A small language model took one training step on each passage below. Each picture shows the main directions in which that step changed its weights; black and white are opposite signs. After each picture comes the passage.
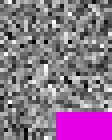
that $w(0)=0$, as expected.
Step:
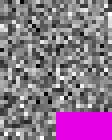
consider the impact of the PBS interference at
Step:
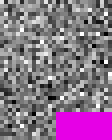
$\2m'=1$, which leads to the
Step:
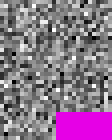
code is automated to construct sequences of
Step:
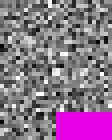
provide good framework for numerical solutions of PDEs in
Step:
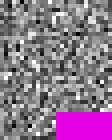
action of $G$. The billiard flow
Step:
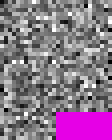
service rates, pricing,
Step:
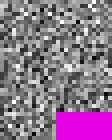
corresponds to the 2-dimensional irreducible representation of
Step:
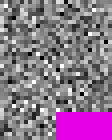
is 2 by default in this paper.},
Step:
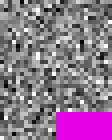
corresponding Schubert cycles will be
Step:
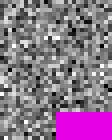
is one of the most intensively studied quantities
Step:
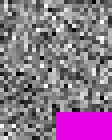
sums related to Euler polynomials. Let
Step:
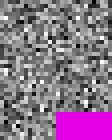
there are free line arrangements of degree 7
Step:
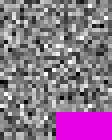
1$ in the entire domain, while a fixed time
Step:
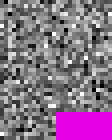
boundary conditions, a canonical signature encoder
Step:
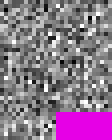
evaluation of the $\etwod$ and
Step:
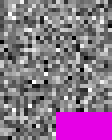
and AOT, with the exception of
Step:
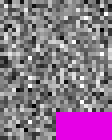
denote it by $i$, and consider an additional
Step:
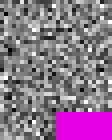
in this last equation by eliminating
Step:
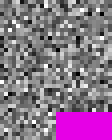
each other. We consider two types of
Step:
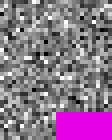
in detail. New techniques of using
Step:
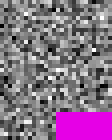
entropy, obtaining a closed series representation in terms
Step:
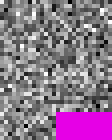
right panel.) In both cases, the
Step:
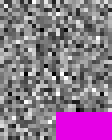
be separatrices or limit cycles of
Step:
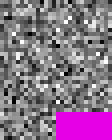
any random mixed state variable $X$ on
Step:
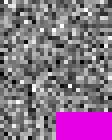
tensors. Examples show that the
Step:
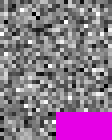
-- host galaxy scaling relations are weak or
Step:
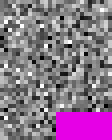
drop of photoluminescence
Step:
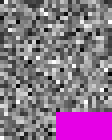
$$f(x) = \begin{cases}
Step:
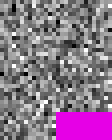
in the optical with {\it Kepler},
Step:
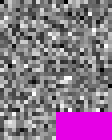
dimensions. Also, our proof of the formula
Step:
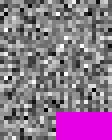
is complex and has remained elusive.
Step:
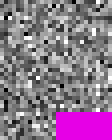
linked to the properties of the rubbed
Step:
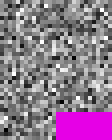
length $T$ matches the one observed for the
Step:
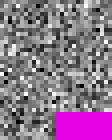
Gruppen ${\rm SL}_{\rm
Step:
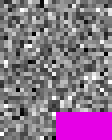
an extra Symmetry $\mathcal{D}$ that
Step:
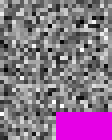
accounting for all numbers of pieces between
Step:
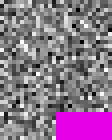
best \end{verbatim} Then
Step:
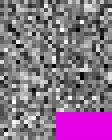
$\alpha=10^{-9}$ respectively. Since
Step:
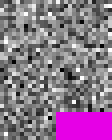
element of $\A_n$. An important thing
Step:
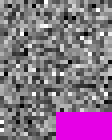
\eea Summing for $k
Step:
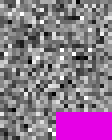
level mismatch shows that off-manifold
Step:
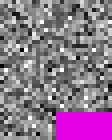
\section{The valid bounded-norm reduction} The
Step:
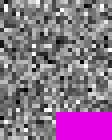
in the Grothendieck group of a
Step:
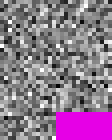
that the lower-lying states near the true
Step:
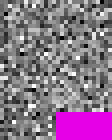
\eea where $Id_n\in
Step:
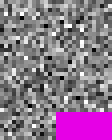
light yield and pulse shape discrimination
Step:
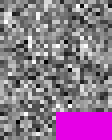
\ref{l4} and the fact that
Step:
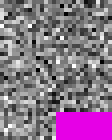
M1, consistent with the order of EER
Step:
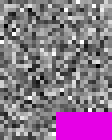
for this purpose is relatively simple.
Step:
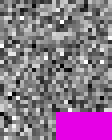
mean-field (logistic) value.
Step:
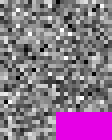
simple power-law spectral basis functions,
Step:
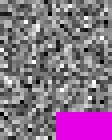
in what follows that $n$ is large enough so
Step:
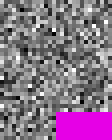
$\omega$ is set automatically based on
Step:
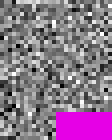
$p_1$ gives an inclusion \[
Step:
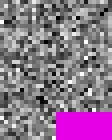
entry in the table. As an
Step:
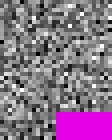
the parameters of the family $S(n,
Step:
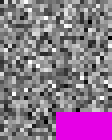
and their associated $C^*$-algebras} Let
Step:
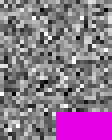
photon energy cut--off is above
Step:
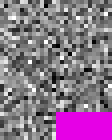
a factor of $1.2$x with respect
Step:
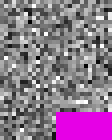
theory of Orlicz's spaces included the
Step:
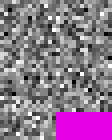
magnetic field at one spin. In fact every spin in
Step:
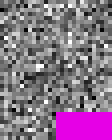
is a largest $\lieg$-stable
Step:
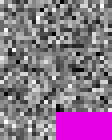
$\mu m$ z-distance from the
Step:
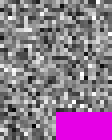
the equation \be D_A W_I =
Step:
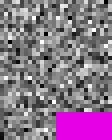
red across cells $(1,1)$ and
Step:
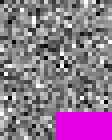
is changed, with T1 held
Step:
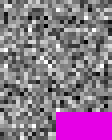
\mid i_1 = \cdots =
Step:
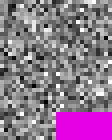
and ramified cases, and equals
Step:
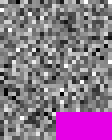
Classification, `Eigenvalue
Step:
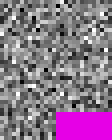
is a medial diagram for the graph. This
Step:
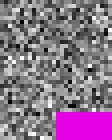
agentic AI --- correctness must
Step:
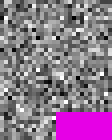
\eqref{eq:prob} exhibits additional
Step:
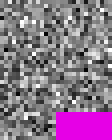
a pair of predicted heatmaps with low
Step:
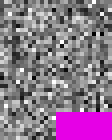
Since the computation of the coefficients via the FFT has
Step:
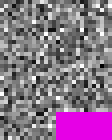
to give an rms noise comparable to
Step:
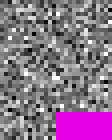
$Z-D_m$ consists of
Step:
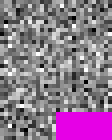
have Painleve property if the point transformation
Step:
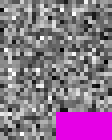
the same order of magnitude as the acoustic
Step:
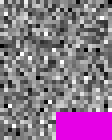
represents the number of packets that can be
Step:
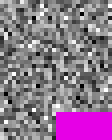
the context of molecular spectroscopy
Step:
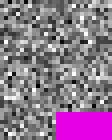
room temperature inelastic x-ray spectra
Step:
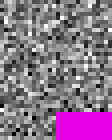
in \eqref{2.6}, in order to
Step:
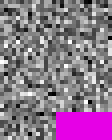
categorial connections between the category of
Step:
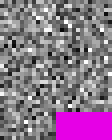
transformations~\thetag{ 6} leave
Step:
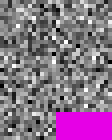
one divides the system of size $L$ into
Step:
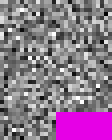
$\R \subset \cup_{t \ge
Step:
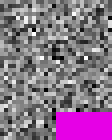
line status vectors. As demonstrated by
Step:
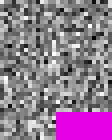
taken from the covariance matrix. The resulting axis ratio
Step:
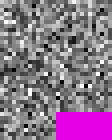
Muidergracht 24,
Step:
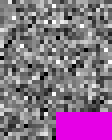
$W=W(X)$ with the finite
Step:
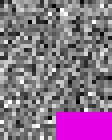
$\ep_n$, while the coloring of
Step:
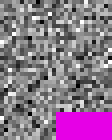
there exists a finite $n_1 \geq
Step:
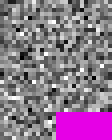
\frac{q\tanh p -
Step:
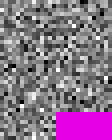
different meaning in either case. We have mentioned
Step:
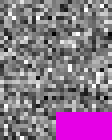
for the orientation of space. The density
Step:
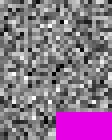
cst \\ \tilde \psi^2_n
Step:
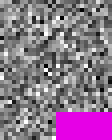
Sigma express these invariants only through
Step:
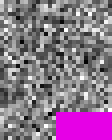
rainbow-ladder in the interaction
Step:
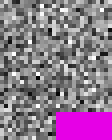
the same setup the bubble diameter for
